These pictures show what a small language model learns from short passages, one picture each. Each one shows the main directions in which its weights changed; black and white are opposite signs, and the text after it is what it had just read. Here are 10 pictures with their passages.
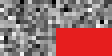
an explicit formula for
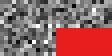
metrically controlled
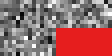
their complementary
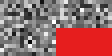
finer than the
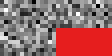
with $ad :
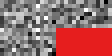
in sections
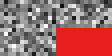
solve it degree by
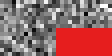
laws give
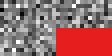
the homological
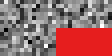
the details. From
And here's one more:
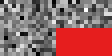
the recent work
